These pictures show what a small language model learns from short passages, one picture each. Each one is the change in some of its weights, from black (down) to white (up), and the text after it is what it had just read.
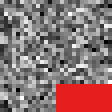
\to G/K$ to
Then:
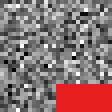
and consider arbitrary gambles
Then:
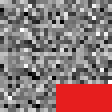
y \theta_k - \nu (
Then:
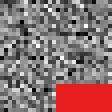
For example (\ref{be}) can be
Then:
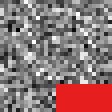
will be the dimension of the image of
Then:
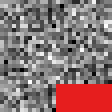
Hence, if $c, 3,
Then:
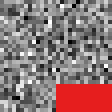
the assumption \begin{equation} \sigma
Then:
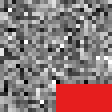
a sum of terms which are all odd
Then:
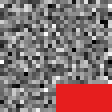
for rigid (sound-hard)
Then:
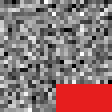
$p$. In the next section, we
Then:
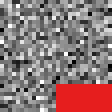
largest automorphism group was discovered by E.
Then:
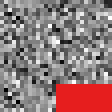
geodesic inner product, we then have
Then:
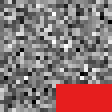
we can transform this complicated set into a simplex
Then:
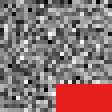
taking $K=\hat{f}$ in
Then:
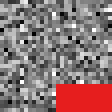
is in $\Sigma_G$.
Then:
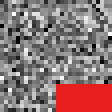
These columns of $\bb{U}$, as
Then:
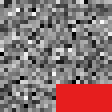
arrow is the only state contributing
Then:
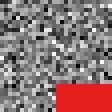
$q$-integral's formulae which are
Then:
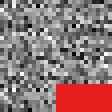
IID only and IID +
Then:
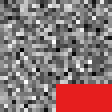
we search for the quadruples
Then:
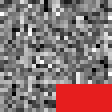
\ldots, p_{k}$ be consecutive
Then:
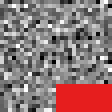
that $2a\xi\cdot
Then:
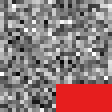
those determinants. For each such prescription
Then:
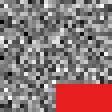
Runner Conjecture for Almost All
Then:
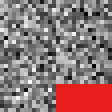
the spirit of \cite{B},
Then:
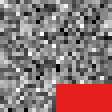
bn, \forall m \in
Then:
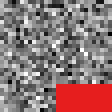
differential of the $C^1$, strictly
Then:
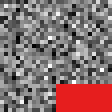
to as \emph{reactions}.
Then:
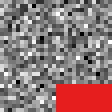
the Huq commutator of a pair of
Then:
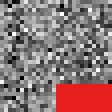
row $s\leq r$ such that
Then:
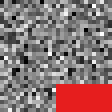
for example: \begin{itemize}
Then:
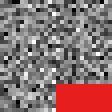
$X$ as well as the
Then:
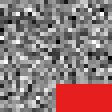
d_J{\mathcal L}_SE
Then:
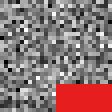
and $\tilde\rho_2$
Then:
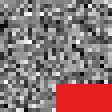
viscosity method was modified by
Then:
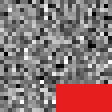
and (7). For the proof of the
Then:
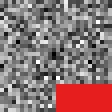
neglected. \end{itemize}
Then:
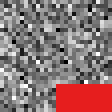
A quasi-isometrically rigid
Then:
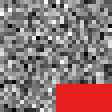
\item $I(D)$ is vertex
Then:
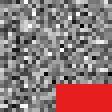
the points follow from the fact that the quotient
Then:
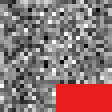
the scale factor $\rho$ is large
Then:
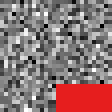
9 in our number system) with the
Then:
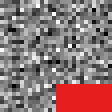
\keywords{ abelian $p$--groups,
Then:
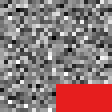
it is not too confusing)
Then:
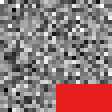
and so that $\delta/\delta'$ is
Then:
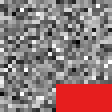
power series expansions or asymptotic expansions, which are
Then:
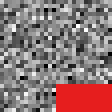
is then complete.\qed {\it {\bf
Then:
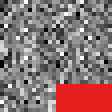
metric space convergence under rescaling of the strongly
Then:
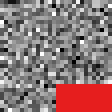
all $n \geq N$. It suffices
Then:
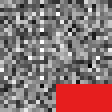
depth1.5pt\hskip 1
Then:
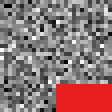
finite-dimensional vector space there always exists a
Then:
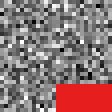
admits a global section. Under suitable assumptions,
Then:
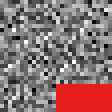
\ref{PBfixed} for the
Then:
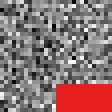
such that \begin{equation}
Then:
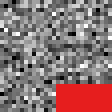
the system $(A_1,
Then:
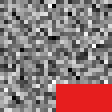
time (second) | Error |
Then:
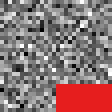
By naturality of the operation $\x$,
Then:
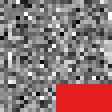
$\omega$ is often omitted. Let
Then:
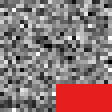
our models of $g_1$ and
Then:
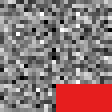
developed in \cite{Zhen2021}
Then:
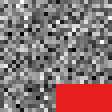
\} \label{gl-fields}
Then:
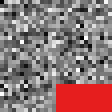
our aim is to find a tractable solution
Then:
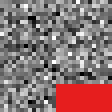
4 \pi \partial_u
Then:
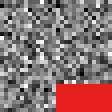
same solenoidal projection, is flat at
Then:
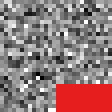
vertical Jacobi field. The assumption
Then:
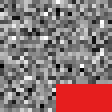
when} \ \abs{\beta} <
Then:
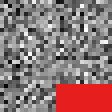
The former corresponds to the scaling such that
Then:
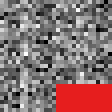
a concrete, explicit form of the implicit
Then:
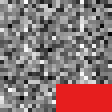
a field of characteristic different from 2 and
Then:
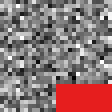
converge faster, and the obtained bounds and
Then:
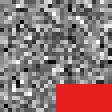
we obtain $$ A_{D,C}=
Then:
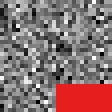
benchmark simulation by the
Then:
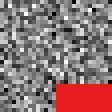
\item $\pi_1M$ where
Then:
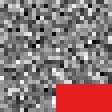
randomness, the previous assertion is almost a
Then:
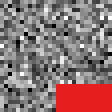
or matter\/}. In fact, in
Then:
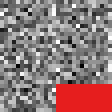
view, using our database one can
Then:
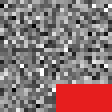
\ref{le:Depth} we
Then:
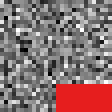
by cutting along the other (cf.\
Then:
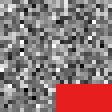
is defined in an obvious way. Let
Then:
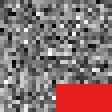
with $\mathbf{x}$ comprising
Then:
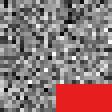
point (a) it is enough to show
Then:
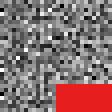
\text{if }1\leq
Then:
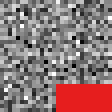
reader is referred to the recent papers
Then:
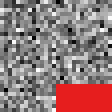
subgroups of a group $G$ may be
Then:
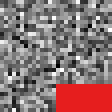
need merely to use the estimate mentioned on
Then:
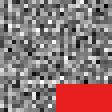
the Poisson distribution. We note that under the
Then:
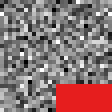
a collection in $\tZ'_2$
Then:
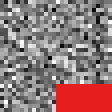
transformations., J. Comput. Math.
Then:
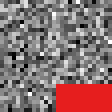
is conjugate to $\P(0)$ with
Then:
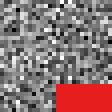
$H\le G$ then
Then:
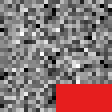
Qingzhao Zhang,
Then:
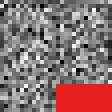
\to B$ in \Cat{}
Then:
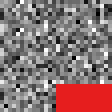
f \mbox { $ \big (
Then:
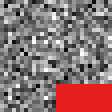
convergence is possible if and only if $\alpha
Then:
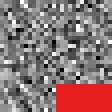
in $\div(\pi^\ast dx
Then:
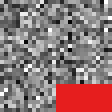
returned by PEP to compute the bound
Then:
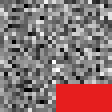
\mA^{\mC}$, and every natural
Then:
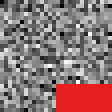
with selfintersection $-2$.
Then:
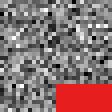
\in Q_0} \] such that
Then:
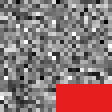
That means, on each mesh rectangle elements of
